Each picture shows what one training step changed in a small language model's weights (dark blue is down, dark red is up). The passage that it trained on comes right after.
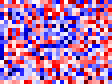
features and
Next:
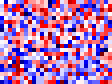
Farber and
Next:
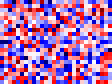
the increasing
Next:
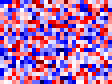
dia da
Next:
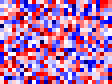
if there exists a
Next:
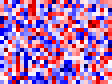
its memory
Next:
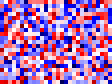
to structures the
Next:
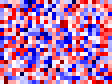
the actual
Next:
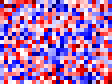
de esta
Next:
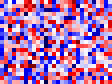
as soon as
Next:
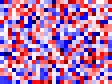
On one
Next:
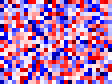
in $M$
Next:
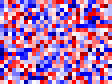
consider the sequence
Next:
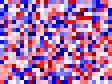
on the open
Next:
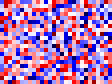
{\bf Lemma
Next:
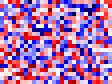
v \rangle_{
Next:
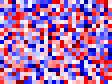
M$, for any
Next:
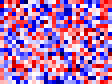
the property that
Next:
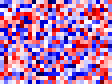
of certain
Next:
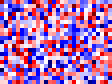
Su prosa
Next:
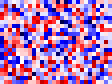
combine the
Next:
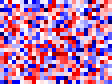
$K$ which
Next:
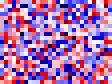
Then the composition
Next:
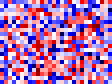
dependence on
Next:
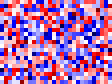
a tourist
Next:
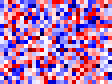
consideration of
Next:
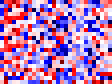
define a
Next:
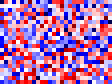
provides a
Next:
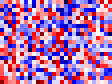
start with all
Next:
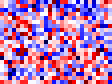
q)$ and
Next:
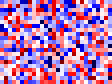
is such a
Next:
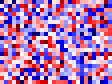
j}, \quad
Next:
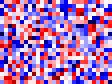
estimates were
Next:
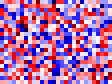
the band and
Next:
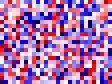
\proof Let
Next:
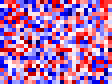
this can not be
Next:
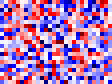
region is in the
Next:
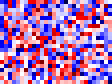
amplitude for
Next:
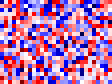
a continuous
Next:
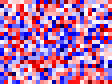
speaks of
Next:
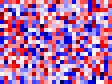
they exist
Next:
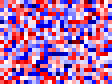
than that of the
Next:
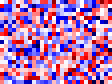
be positive,
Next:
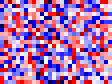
in relative
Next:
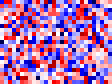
involutions since
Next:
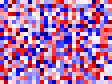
the introduction of
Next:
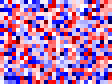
$Y$ be
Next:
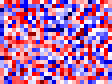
simplicity we
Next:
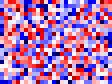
more general result of
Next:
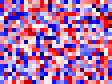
and ionization
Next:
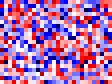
integrating out
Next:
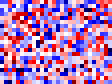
objective function
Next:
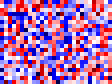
the connected
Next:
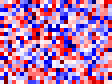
given by a
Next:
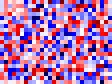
have motivated
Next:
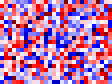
focal plane
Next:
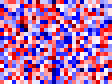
the band structure
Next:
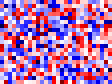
la sección
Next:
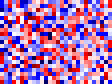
can be stated
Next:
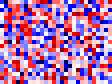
containing the
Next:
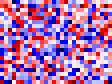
di menu
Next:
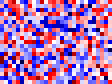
that \ba &
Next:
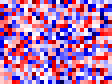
probe initial
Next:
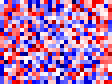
procesos de
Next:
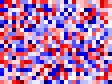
differences between
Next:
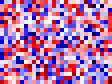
uso del
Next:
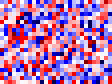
\noindent {\bf
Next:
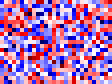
not be the case
